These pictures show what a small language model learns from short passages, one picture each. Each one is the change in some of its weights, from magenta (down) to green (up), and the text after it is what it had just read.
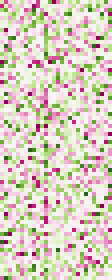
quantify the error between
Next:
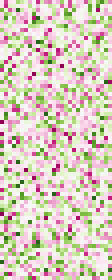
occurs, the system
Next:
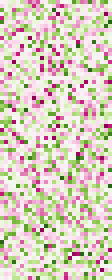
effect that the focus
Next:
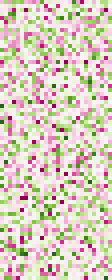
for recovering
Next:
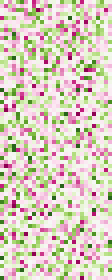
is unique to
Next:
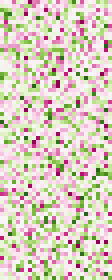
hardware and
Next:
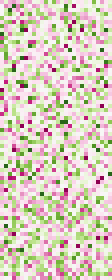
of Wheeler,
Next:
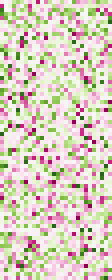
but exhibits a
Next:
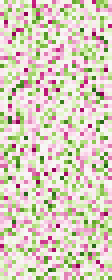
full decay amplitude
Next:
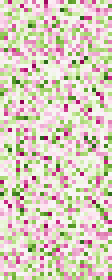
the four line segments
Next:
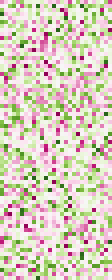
for the compositions
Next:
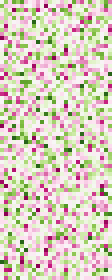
to the large size of the
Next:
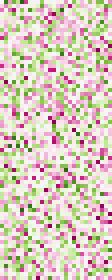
of radius $\rho
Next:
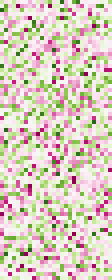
process. Let us
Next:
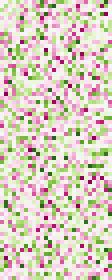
atoms tightly
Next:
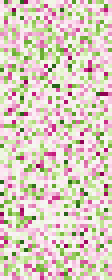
of the response on
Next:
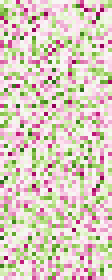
Mechanics} This
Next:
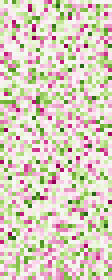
after coronagraph
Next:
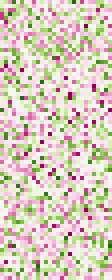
in panel a).
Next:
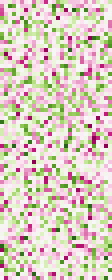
the planar 2D
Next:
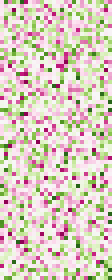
of the basis functions in
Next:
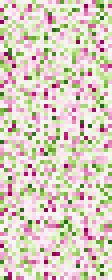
again, as the states
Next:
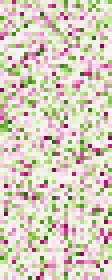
the role of the
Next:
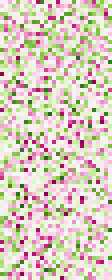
potential energy cost of
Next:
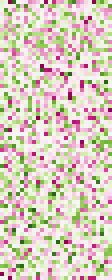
a sphere with radii
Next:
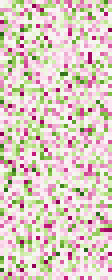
energies above
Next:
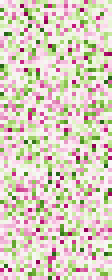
To answer these
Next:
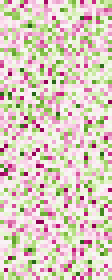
the low-dimensional representation
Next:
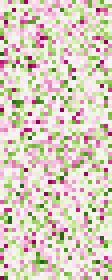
count-rates of
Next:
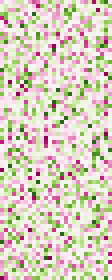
optical member of
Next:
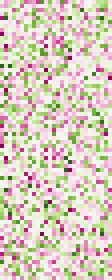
can be expressed as
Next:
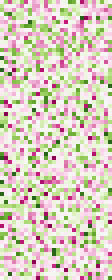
the EPIC data
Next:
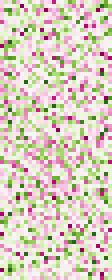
c_{\rm off}
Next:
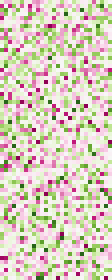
find that the inclusion of
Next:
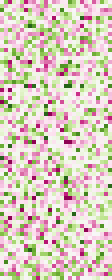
the matrix determining the
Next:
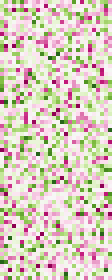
to the beginning and
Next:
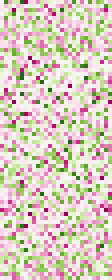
of the atomic
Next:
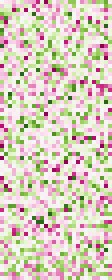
most of the magnetic energy
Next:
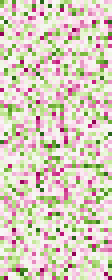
songs versus
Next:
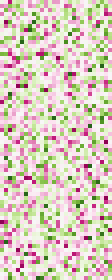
given exactly, and
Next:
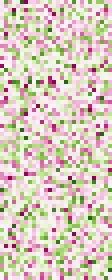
of the planet.
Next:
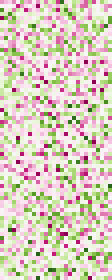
these two problems, the
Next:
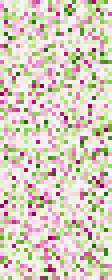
visible parts of the
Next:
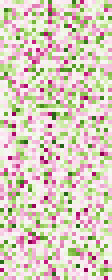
second reason to study
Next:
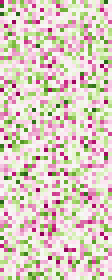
eddy scale magnetic
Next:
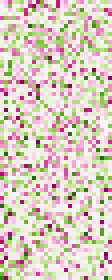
one would expect in the
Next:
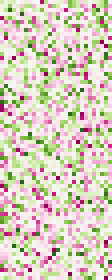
the precent Hubble
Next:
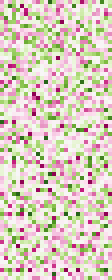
classical (solid
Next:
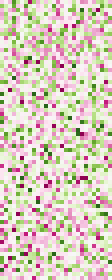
mass eigenstates
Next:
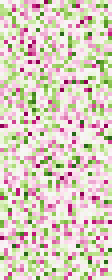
among all points in
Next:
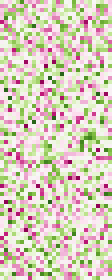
are modified by the
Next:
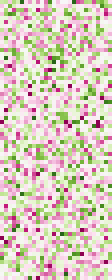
from the quasar
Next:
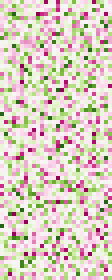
both dome flats
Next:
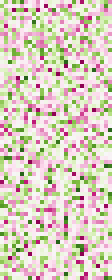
to the target
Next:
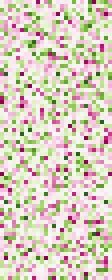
probability. A generic
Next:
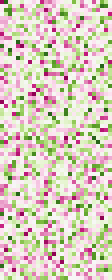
clear that, for this
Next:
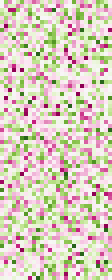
and the corresponding rules
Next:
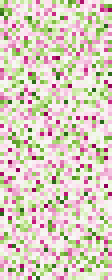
In the latter two
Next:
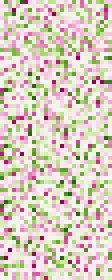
of the International
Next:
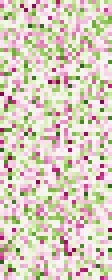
it would increase the velocity
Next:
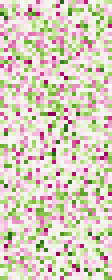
However, we observe
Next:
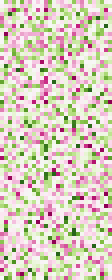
by themselves,
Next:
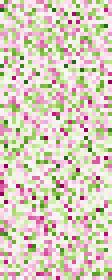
where the singularities
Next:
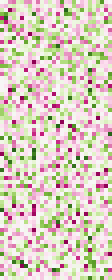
encoders and
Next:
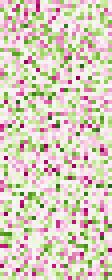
moving in the plane
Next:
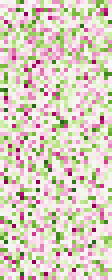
curves indicate the
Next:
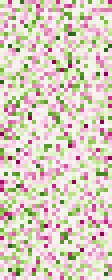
code: 1) the
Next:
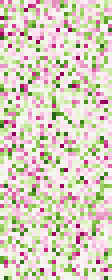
we can easily
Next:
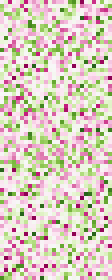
the asymptotic
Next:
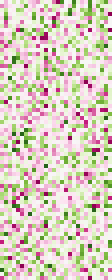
calculated for our case,
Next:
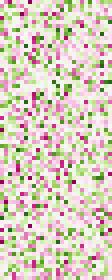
{author} {\bibfnamefont
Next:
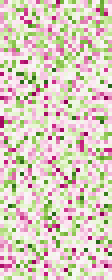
effects are initially at the
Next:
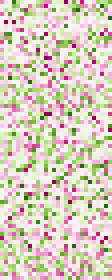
37$ for all of
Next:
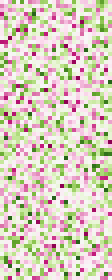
operated at 200 kV
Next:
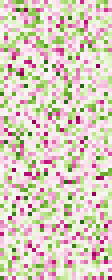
is a time length larger than
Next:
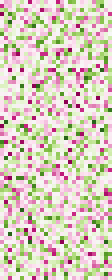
be treated as
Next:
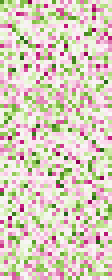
on the odds ratio
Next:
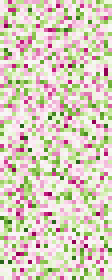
and frequency domains.
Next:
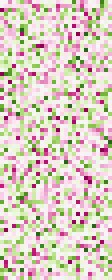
proton injection,
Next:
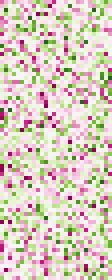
play an active
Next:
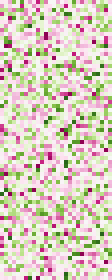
only by the approximation
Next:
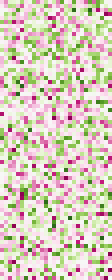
mechanism. The
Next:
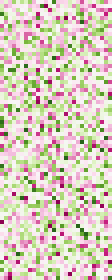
Signed relations could
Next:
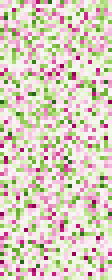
can be used for predicting
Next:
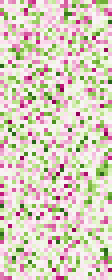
unchanged and
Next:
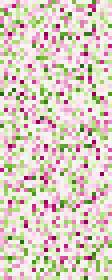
Argument of the
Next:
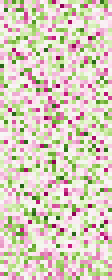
matrix to the right of
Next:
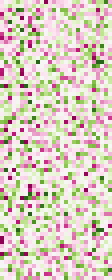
times), correlations between
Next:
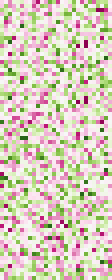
remarkable improvement
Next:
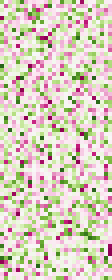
is essential to perform
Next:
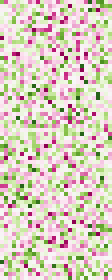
peak frequency with heating
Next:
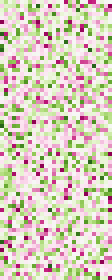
and Cong Ling}
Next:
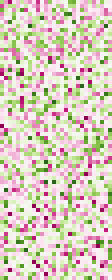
all the terms in the
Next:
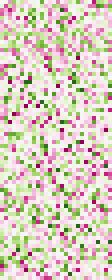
$\A$. The different
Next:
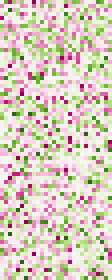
assumed to be
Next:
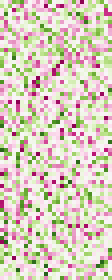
to adopt but
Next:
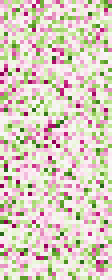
symmetry of the baryon
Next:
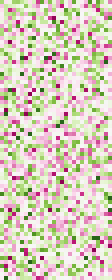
results of CDF of
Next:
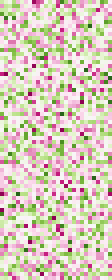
technical and could be
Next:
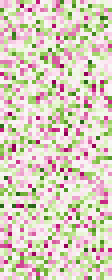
see this, let us
